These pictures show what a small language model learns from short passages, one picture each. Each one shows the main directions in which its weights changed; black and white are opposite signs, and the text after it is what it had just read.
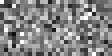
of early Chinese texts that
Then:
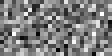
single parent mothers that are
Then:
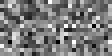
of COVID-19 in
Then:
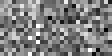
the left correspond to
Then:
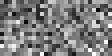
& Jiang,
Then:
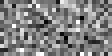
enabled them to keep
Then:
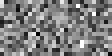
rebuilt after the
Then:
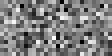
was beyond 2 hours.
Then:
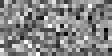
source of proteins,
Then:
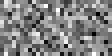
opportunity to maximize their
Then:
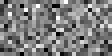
type of aberration
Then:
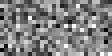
temperate and
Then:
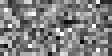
for model checking.
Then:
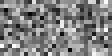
for service usage. It
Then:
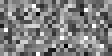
measurement approach to objective measurement
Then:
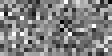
the FC with an
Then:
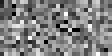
relies on the ability
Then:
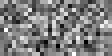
\times 3T$,
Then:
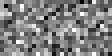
portion from the word
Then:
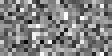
that a single underlying intelligence
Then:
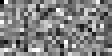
"Emotional Intelligence
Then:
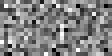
Graphical abstract
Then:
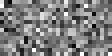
information associated with this article
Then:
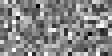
was statistically significant as compared
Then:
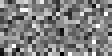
damping under
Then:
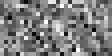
conception and design.
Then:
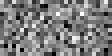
users or violating personal
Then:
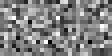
we have to change the
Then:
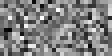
improving overall well-being
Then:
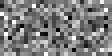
= 2$ allows us
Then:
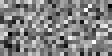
honey, and selected
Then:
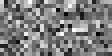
in the country.
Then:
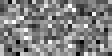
the lowest rank because
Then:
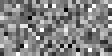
fact that $$\int
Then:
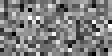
Thence, educational experts
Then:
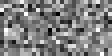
be some uncertainty over the
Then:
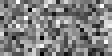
winemaking and
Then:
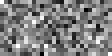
power capacity exceeding
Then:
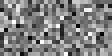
as 1 otherwise score
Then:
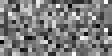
– Potential further
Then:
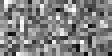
as well as boost
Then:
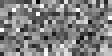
data. These results provide
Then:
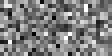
refers to a simple
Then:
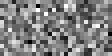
in Magelang
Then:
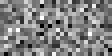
binary conversions by
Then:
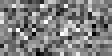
specifying potential primary production
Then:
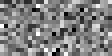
Study on the instability
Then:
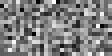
flask. Conical
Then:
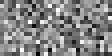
three injections for eight
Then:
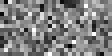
use this box for
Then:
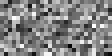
the disappearance
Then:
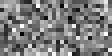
important factors in the development
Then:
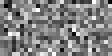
factor in such impact was
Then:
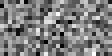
placed at 4th position
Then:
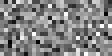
and it cannot manage a
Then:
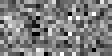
PDF files,
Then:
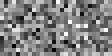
genotype difference, light
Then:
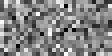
exception of the
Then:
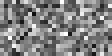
major source for heating,
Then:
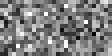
for betel
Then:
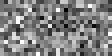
high prevalence rates.
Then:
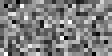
Among the participants,
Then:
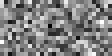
meanings, namely
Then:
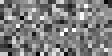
of infection due to the
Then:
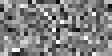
not expected to perform in
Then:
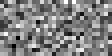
angle was controlled by
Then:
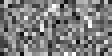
insulator. A
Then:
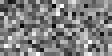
each solution $x +
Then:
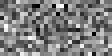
Correlation P value Na
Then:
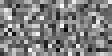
due to the perceived complexity
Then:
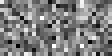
of low values except in
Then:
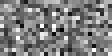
Chujai et
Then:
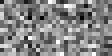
of blood pressure,
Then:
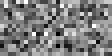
combination of both methods could
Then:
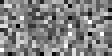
revealed a throughput capacity of
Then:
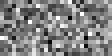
to malicious behaviors
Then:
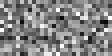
analysis. While our work
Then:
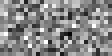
21+ nucleotides
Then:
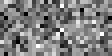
Test Image 2
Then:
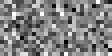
(like a Markov
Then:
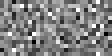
This methodological rigor
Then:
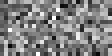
identified various drugs and drug
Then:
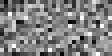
At any time during its
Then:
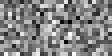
the test that a technical
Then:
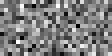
far from normal;
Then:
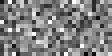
addition, the study showed
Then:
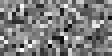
(MCMC) is
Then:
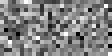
in the x - and
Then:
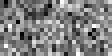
1- Gender:
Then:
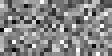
calculated from the constant strain
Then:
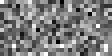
of villages. The
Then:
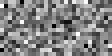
the republic,
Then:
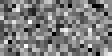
to 70 years with mean
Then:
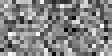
and b) the intention
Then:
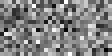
the every phase of the
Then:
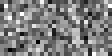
and typhoid among
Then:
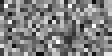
virtual environment to explore a
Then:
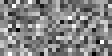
that there is no
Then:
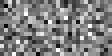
attached to PMM
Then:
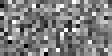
= 0$ or the
